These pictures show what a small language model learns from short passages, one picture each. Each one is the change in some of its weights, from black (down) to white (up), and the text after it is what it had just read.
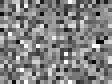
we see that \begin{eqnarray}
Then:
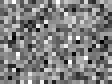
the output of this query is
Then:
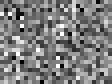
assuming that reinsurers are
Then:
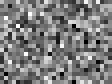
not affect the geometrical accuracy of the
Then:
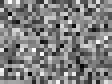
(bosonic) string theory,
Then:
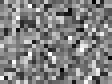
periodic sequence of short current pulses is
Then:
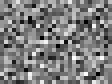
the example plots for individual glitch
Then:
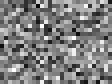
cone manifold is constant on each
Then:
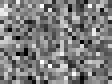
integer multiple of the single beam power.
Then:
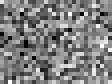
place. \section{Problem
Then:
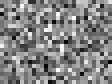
is, $\widetilde{\Theta },$
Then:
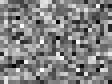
supported by the Kyoto University's
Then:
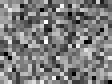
all three estimates are uniform in time.
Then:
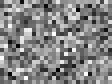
X v = X^T X v
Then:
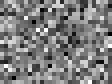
$\Sigma_2$ is the symmetric
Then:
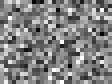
is large). Thus, in order to
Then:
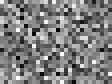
is constructed as follows. The vertices correspond
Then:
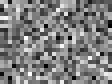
by also including the extra line segments
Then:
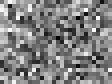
charge carrier to return; this probability
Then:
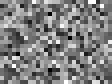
for continuing to effectively fund and publish
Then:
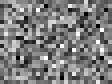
proposed stopping rule requires. By
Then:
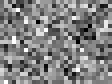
choice adopted in Pele is
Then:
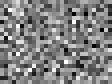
known that delay effects, which arise in
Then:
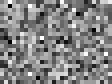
associated with this three form field strength is
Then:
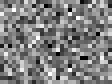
accuracy levels with a regularization parameter
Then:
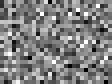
dwarfs and new O/H
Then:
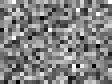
to a photocatalyst
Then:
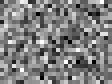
detailed and thorough costing
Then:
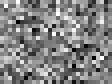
were obtained ranging from 10 to
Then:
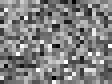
freely to researchers online. All
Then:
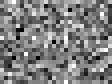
a neighbourhood of $\lambda_k$.
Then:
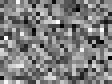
methods, data mining method showed precise
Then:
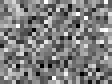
for a Compton-PET system
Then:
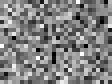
but its dynamical significance is less
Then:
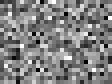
3}$ then defines some kind of deformed
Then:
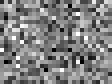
S^m$, we have
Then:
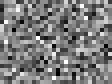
compared to other density functionals, this
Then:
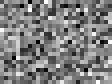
exit time out of $D$.
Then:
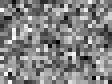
a Ramsey-type
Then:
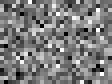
$\omega _{pl}$ as a function
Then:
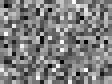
l_\alpha m_\alpha t +
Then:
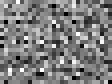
pairs from simulation are in Ref.
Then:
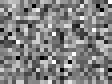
distance $d_g$ for these
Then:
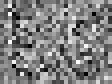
smooth surface/interface and is
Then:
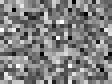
does not devote more than a section
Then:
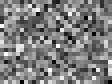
collection of its iterated integrals known as
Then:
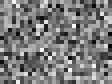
and the more systematic NRQCD
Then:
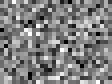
the Doppler signal with the mean
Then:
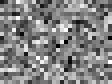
model's quality is a crucial aspect
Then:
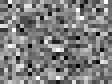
jet category migration due to uncertainties
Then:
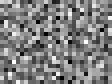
set of extremal points. We proceed to
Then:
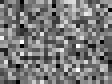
be reproduced; Osaki
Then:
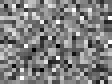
$\sh(X)$ there are two
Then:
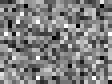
\pm \epsilon\}$ are closed curves
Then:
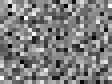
variety $X$ equipped with the
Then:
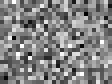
the accretion rates represent the end stages
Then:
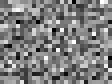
properties of tensor products and of function fields
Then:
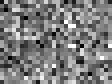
subanalytic open sets needed for
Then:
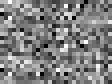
ray class field modulo $\alpha$
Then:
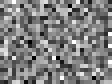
a simple pattern into which falls the
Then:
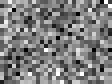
moderators in a collaborative
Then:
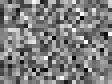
be slower than the packing was
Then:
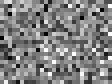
iron pnictide superconductors
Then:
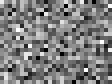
is an $l$-partite
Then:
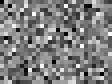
section $h$ of an associated
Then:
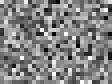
can boost back the coordinates
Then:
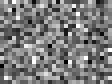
suppress the spectral density of the coupling
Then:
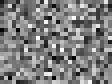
decomposition matrix contains the multiplicities of the
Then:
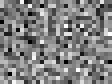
\end{eqnarray} Moreover, these
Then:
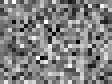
close to the total shear disperion
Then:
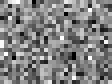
powers) for the set of primes in
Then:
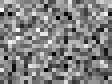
$-2/3$. It is important
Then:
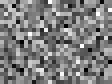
$\mu \in \r.$ Since
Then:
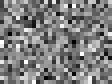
their preorder linear extension, and we
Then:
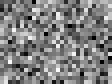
1-bounded pseudometric
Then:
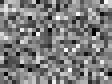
The first order multi-lane
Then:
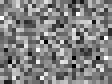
call patterns of $p$, and
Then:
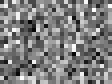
degenerate, both the mixing angle
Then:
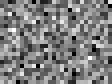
a sinusoidal fit the period
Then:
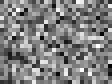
Theorem on sum of two squares} or
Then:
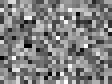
cell. \item[--] The
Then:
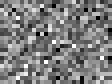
equation of state (EoS),
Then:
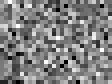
unit ball of $X$ such that
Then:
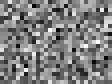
local side. You need to connect
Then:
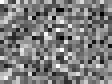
unobservables, which by
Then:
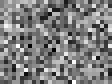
and algorithm. We modify the Theorem
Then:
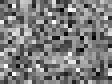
sheaf of subscheme $N$
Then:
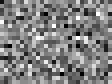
\end{theorem} An analogous result
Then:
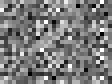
and right amenable.}
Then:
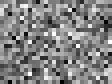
-6, \ldots$ and infinity
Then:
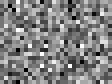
also write down an irreducible equation for
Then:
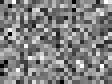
$f$, in other words the
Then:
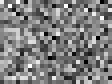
be $M=B\t
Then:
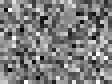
contrary, suppose that a
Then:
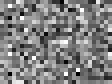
\end{equation*} by
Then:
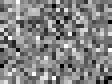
states that are eigenstates of
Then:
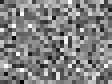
a semisimple homogeneous ring.
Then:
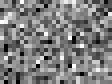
self-assembly typically
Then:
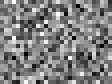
the method in the proof of Theorem
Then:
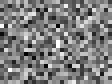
anywhere in the region, with an
